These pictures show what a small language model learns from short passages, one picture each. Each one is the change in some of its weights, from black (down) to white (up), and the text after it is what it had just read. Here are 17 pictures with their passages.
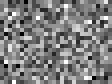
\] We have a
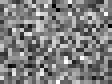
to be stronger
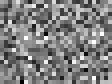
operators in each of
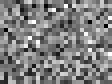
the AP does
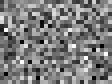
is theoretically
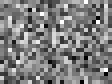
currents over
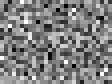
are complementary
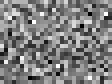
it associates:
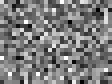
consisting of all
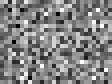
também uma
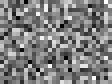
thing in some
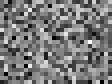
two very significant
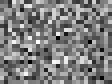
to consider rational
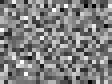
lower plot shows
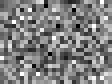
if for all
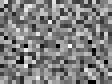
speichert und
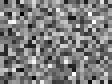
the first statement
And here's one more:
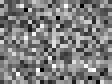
term, one has
